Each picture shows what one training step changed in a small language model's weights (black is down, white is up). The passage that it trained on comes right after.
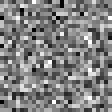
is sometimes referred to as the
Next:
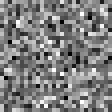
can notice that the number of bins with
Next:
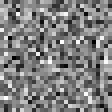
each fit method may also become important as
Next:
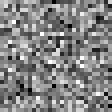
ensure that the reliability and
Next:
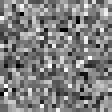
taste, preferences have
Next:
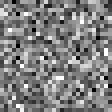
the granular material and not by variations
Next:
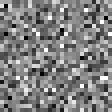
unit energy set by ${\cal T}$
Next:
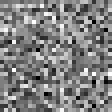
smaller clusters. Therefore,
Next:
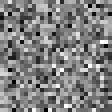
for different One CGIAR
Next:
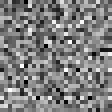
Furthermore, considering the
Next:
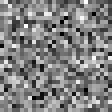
was rejected and the alternative
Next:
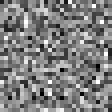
of inflation is delayed by initial
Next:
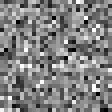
antioxidant response and cell
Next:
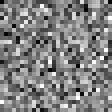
interval limits were the black
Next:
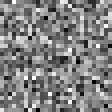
level of the sea in the hadron
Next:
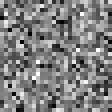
account for the higher-order
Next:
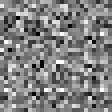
about 0.63 eV per
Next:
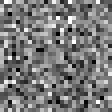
that they have no known competing
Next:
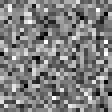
measured in various magnetic systems as a function
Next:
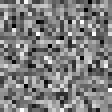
that matters is the substrate's
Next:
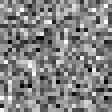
constants series function as a function, and
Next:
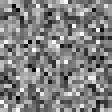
a minimax sense) when
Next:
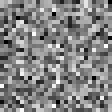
following form[19]: $$P =
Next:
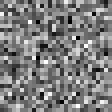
enhanced students' confidence but
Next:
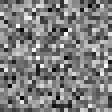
lower the activation energy for research
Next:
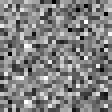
reliabilities of inputs.
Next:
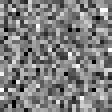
involved in Cr reduction
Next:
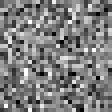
microplastics (PE,
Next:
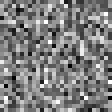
of a simple random sampling where each
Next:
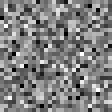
Celery and Redis on the
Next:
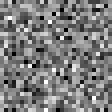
that there is a fluctuation other than
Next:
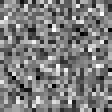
to the increasing use of these technologies
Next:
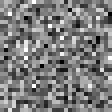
the analysis from meteorites
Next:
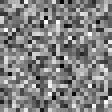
even integer weight k and level N ,
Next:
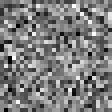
possible to endow the Weyl
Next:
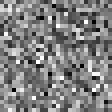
divided into two types.
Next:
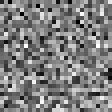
not well defined for small fluorine
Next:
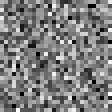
just property management. We cannot
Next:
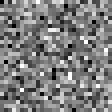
identifying indicators to monitor
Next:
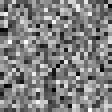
studied. Keywords:
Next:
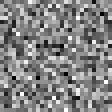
simulation, we use a spatial
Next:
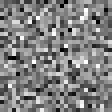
respectively. In coherent detection system,
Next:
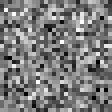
the network performance is improved. Algorithm
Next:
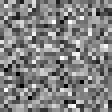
\partial_{0} \varphi =
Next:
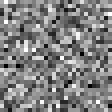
the desired deformation. This along with
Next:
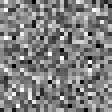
pushout complement (1), where
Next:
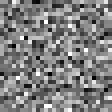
but with a different $T(z)$
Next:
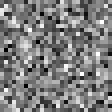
was founded in Rabat in
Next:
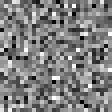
an input voltage of 100
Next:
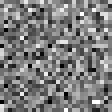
situation may be even more
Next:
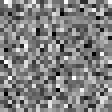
we cannot measure so instead we can use
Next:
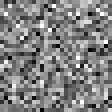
modeled by considering the encounter
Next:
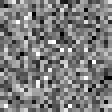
simulated and measured radiation patterns of
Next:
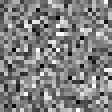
early stages and treated
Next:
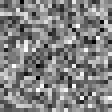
the school network possesses
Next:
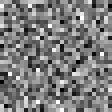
we can achieve a more robust
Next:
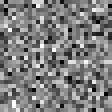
providers in particular from acquiring
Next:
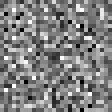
{pages} {77} (\bibinfo
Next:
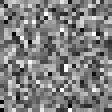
stress-energy tensor, while
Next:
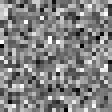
and Asynchronous error motion
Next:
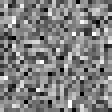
on two types of interfaces
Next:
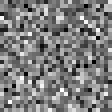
films were cooled to room
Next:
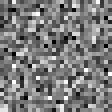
African countries:
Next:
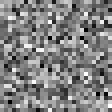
The spatial diffusion coefficient is
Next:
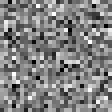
later stages—extending their
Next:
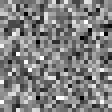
{\em Class. Quantum
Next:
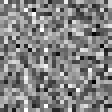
of SM configurations in
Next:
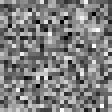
was filled with nitrogen
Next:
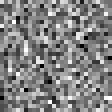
of magnetoelectric response
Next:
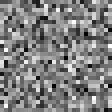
investigates the influence of these parameters
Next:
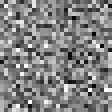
\qquad \beta _{\pm }
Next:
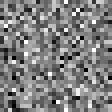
accelerated under reduction, that
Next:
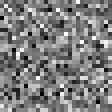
sustainable practices is
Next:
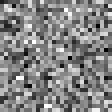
temperature $T$, and their respective
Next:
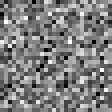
and differentiating between methods and methods of
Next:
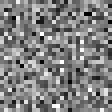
recommended that warm water is
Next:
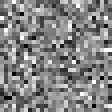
i.e., gNodeB, as
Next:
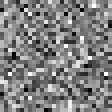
OAU Teaching Hospital
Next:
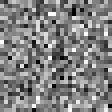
dominated by the infrared
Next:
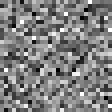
our method to achieve competitive
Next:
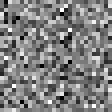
Gas constant kJ/kg/K
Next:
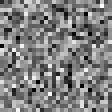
and having had some previous
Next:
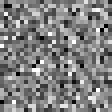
presents one of the benefits of
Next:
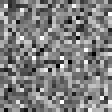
it possible to purify the local states
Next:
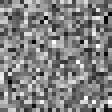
and secondary data. The primary data
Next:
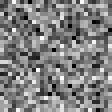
that the total magnetic flux in a closed
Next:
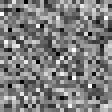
determined by $\chi_k$. If
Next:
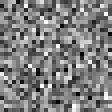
which is by definition very long. For
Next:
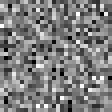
including measuring apparatus that
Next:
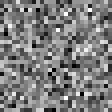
been recently proposed but many have
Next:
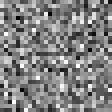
\end{equation} In the case of the
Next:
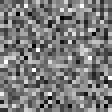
B) Solid arrows indicate
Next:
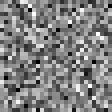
international and global mobility
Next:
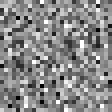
mMMR, mMASE
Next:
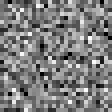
four out of five cases of
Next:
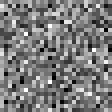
Observations) allows to
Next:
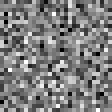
shape of an 18 pointed
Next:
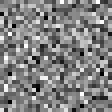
window. area is where the
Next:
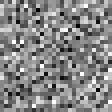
limit in the standard model and we compute
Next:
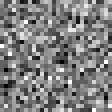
trip within the same region, are
